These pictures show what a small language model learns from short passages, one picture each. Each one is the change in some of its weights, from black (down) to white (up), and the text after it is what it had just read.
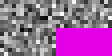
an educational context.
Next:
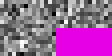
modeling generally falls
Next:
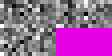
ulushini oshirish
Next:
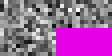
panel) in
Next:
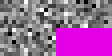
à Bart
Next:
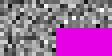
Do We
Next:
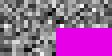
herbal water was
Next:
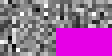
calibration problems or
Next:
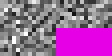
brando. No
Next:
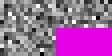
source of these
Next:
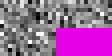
Concord University
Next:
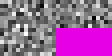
adjusted to
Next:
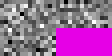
who made us
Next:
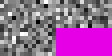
cases, genital
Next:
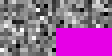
are formed. The
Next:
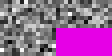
original information rather than
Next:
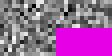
scenarios evaluating
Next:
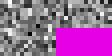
Map to
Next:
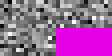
by simulating
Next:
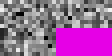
or Daymet
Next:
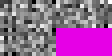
centers near the
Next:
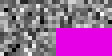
OCT lineari
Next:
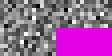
conquer many
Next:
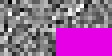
shift toward increasing
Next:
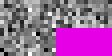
The figure shows that
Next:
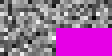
Citation Index
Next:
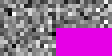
zone to obtain
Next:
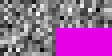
pode interferir
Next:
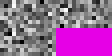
worth noting
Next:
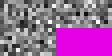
optimality system which
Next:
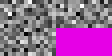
what they can to
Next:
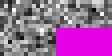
second order differential equations
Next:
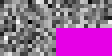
of life changes that
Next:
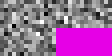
Regulation of
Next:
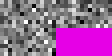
ahli untuk
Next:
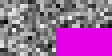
showed that SDA
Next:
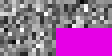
um significado
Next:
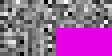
an additional level of
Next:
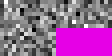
general does not give
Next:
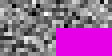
a simple form and
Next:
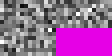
rotor model as
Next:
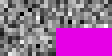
contours for
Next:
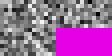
randomly (with
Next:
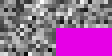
funciones de
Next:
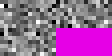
of Table~
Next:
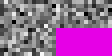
employment and
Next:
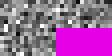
enabling direct
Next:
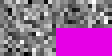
to forward previously
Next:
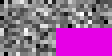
this gap by
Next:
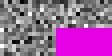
recent assessments,
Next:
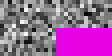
electric and axion
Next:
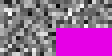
sector to ensure a
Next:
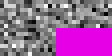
by using artificial
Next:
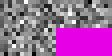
often not strongly tested
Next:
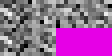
- наше
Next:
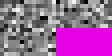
the family.
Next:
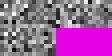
channels' behavior might
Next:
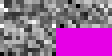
that can assist
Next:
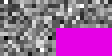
external stimulus,
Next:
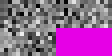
a case study
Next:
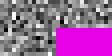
Network Security,
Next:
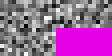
asoslari, asosiy
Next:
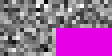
external gating.
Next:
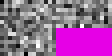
the set of
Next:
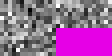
example, jets
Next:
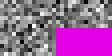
the child about
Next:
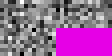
hour, an
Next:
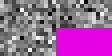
2 Diabetes
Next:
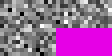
some members of the
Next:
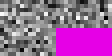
disponía de
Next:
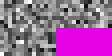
not implemented and the
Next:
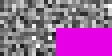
as a moment of
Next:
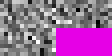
Elimination of
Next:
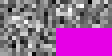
asosiy maqsadi
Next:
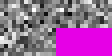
odst. 1
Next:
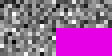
inclusion of an
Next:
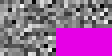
del modelo e
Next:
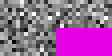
and $i$
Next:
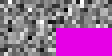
consumação do
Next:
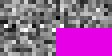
determine the value
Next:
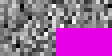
visto que
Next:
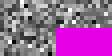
suitable for approaches to
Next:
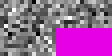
apply core analysis
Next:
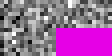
In any case,
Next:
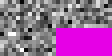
del flujo de
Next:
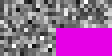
and its procedures for
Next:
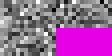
their rest frame is
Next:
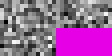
Serological methods will
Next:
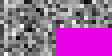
rather as the
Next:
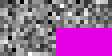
del parentesco
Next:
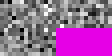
we use code transformation
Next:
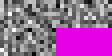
vector and the
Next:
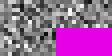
facing with them
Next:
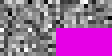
to the origin of
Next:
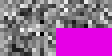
va huquqiy
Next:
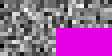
intermediate and high
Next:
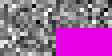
apenas o
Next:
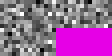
operate without
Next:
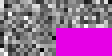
phase of the
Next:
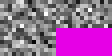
"data protection"
